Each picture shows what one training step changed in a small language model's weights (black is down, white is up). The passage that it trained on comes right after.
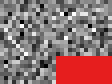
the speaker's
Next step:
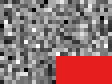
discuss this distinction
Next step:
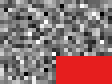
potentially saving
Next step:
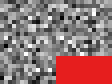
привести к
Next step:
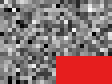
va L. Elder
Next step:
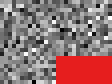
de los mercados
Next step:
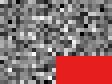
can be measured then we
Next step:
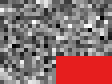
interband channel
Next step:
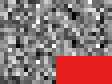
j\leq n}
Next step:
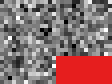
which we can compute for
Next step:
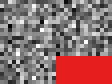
Female 12
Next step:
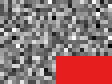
No. Oxide
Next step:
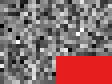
task. During
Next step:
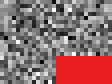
is en als de
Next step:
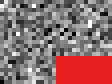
FGM is also
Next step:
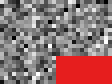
models are two basic
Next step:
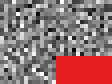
limitations. The use of
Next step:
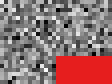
e Análise
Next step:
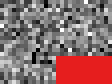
- BYOL
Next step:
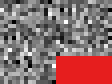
stellar mass surface
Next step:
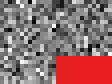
yilning mos
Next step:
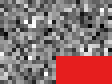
on the first vertex and
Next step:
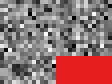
mean square
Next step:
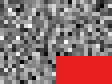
The Brain's
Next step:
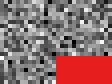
the minimum classical
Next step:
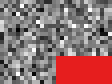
Both options are
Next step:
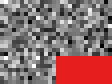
has a frequency above the
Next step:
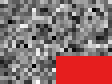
caution as we have
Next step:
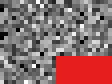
peak’s position
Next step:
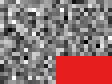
condensation :
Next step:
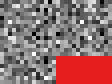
envelope density between the
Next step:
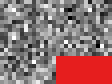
entre os valores
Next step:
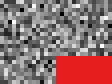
fase móvel de
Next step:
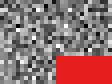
in appendice a
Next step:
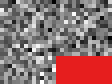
of samples. In single
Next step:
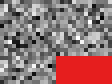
i valori medi
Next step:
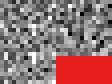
в данном
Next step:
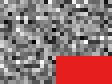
to complete probe into
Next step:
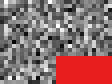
с ней.
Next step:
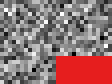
by the formation of
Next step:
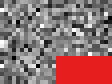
a function of location in
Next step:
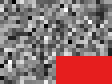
va matallar,
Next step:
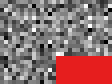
have also reproduced in
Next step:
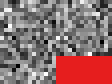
SW network becomes
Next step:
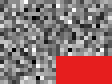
between mental and
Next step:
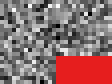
the fraction is
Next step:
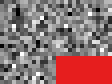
so much. The
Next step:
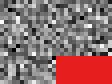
can be found in Kim
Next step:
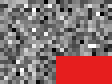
formal level, one is
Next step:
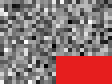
over both lesion
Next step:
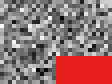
книгу на
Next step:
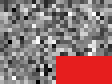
definition of the effective
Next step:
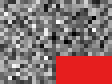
by large-scale
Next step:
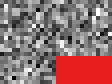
bulbs which could
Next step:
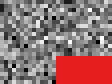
objective of this work is
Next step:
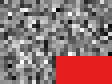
Manager cores
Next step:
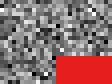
the shear rate was
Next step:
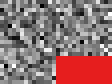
nickname is a
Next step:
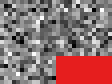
fixed element of the
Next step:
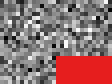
integrates principles
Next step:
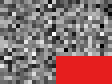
simulations, indicating
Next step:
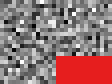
realista e da
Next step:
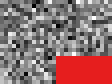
se is often defined
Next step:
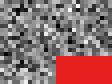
bo'lib, u
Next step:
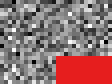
of the state. It was
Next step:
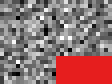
Conclusion This study found
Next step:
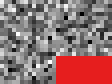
al tamaño
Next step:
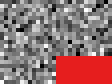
where the fitting to
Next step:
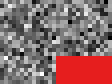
which would in Fig. 3
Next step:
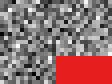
the global
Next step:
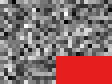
it is first necessary
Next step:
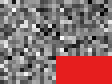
the dots show the
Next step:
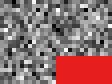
time-delay distribution
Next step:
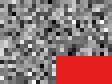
acquired for
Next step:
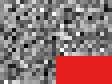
patients who
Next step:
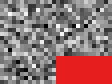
Esta teoria
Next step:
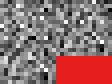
with significant correlations
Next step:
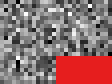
in planetary
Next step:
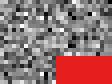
to take into account
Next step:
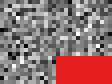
and height. The
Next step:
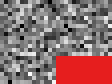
has been a wide
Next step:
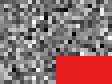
for accurate signal
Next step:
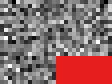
populations show typical
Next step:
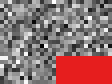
been multiplied by
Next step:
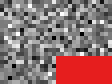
(with only a
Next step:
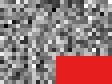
focuses on
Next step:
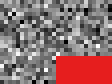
play a significant role
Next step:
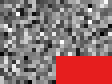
HCC nr.
